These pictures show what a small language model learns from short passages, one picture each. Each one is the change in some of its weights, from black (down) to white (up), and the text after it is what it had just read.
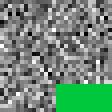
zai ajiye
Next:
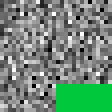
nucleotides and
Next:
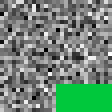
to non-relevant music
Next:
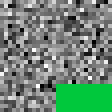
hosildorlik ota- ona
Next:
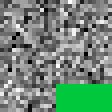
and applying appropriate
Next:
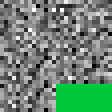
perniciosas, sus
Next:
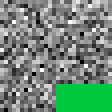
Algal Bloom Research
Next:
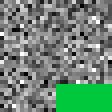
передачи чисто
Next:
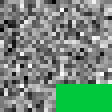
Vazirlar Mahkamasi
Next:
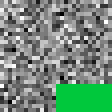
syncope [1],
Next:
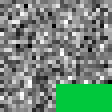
on $\Sigma_t$ is a
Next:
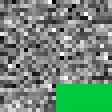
and over time gradually decreased due to
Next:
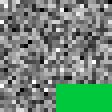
o'quv materialini muammoli
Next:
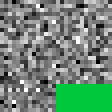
is a weakly holomorphic modular form
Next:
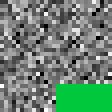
Interactivity}: Implement
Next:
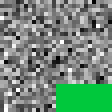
ds_1 ) \cdots \sigma
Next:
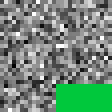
un ordenador remoto. 25
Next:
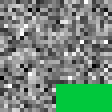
First of all, it is quite
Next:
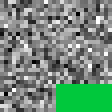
governance. Gender equality
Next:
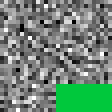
consumers connected to node i ,
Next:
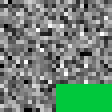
lingvistik imkoniyatlarni
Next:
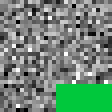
was done using the database of
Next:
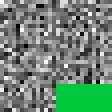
"The Economic Environment is
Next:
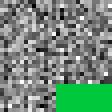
develop a strategy that helps the
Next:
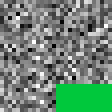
the special deformation datum corresponding to
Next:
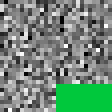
the partial-symmetry
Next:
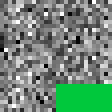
$t$ runs through all
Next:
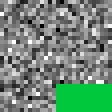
for $\tau \in J$. For more
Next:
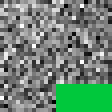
and Psychology 74 Yang et
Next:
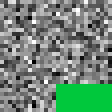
along the Hamilton flow is a
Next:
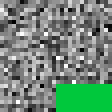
are: - [1] To minimize
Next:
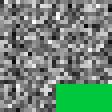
капитала. Она
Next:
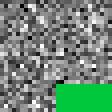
dan daerah yang diterima
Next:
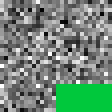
follows: 1. Adultery by
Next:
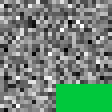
the convergence paths of DSA,
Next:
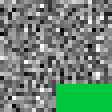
ярко выраженный
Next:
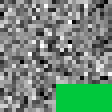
elements. This means that in computation the
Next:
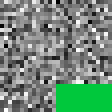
sharoitiga tatbiq
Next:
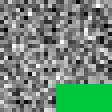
what is possible in 5G by considering
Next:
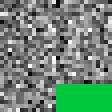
accurately diagnosing the
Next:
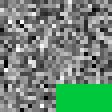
feasible to obtain, but several
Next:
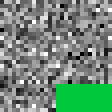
марта бачадон
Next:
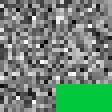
apparent that if we sum
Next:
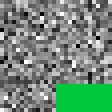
range indicate an "anxious"
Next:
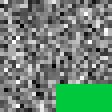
in the collinear points, L_3
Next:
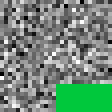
business model, such as the
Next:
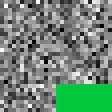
de coleta e outros
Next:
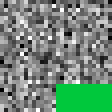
2001. They state that the
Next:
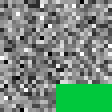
Description of resource -
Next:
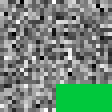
va yozish malakasi
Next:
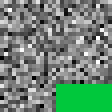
\otimes \mathbb Q[y]
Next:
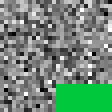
chiqaradi. Xom yoki
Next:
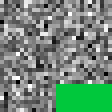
of the finite state machines, the
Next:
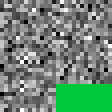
D. STEVEN.
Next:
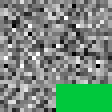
methodology espagelished a
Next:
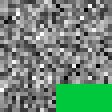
Study According to Jan
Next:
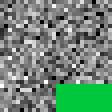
Gambia - ❖ To also
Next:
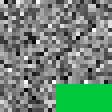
Fundadores: Dr.
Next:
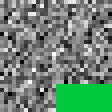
on the global performance of the connected system.
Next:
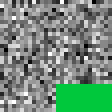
the following theorem was originally proved by
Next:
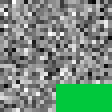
Our numerical experiments for small
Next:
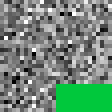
corneas are soaked in
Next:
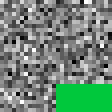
stone) and bricks make up
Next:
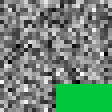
es in beiden Ländern
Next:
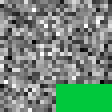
reference frame. To address the
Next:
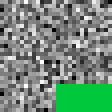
chidamliligi bilan
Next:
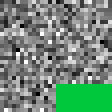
stochastic integral of order
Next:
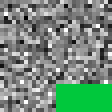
process began with the adoption
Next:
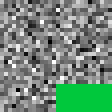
eigenvalues per iteration to get
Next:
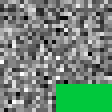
life'. We focus on our
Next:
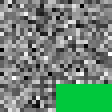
by-\arrowlength \else
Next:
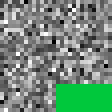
of bat has the solution to many complex
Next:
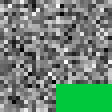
(LAP). 2 Miller
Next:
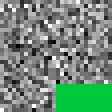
reflectional symmetry will be
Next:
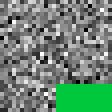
y$. Let ${\cal K}$ be an
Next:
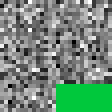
characterized by a cement matrix with low
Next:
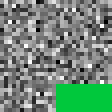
least two different network points. Recently,
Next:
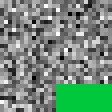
to choose $\epsilon_1$ within
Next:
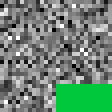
first branded Cold
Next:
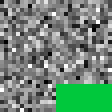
un doble rasero,
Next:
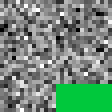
cálculos, afim de
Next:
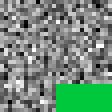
communication. Research has shown that the
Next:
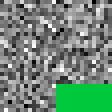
choosing an optimal value
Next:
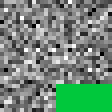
única atividade, os
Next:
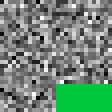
artistic skills.
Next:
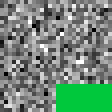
a local orientation at $\ast$; assume
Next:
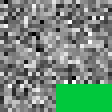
partially. Depletion of
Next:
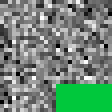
elements are needed to support these new
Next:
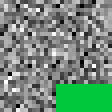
consequence of the impact of climatic
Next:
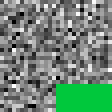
and their effects on labour
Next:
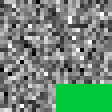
one. The transition density
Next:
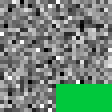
mumkin, chunki siz
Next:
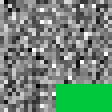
поражения центральной
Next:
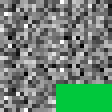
А. В. Макаров)
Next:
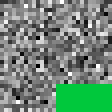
of discretizations for
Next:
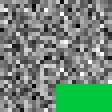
enfermeras de AP en
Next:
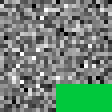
we use the ABCD method,
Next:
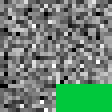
we simultaneously prove
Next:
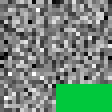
abstrato, pouco
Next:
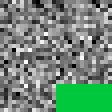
done. \end{proof} Let
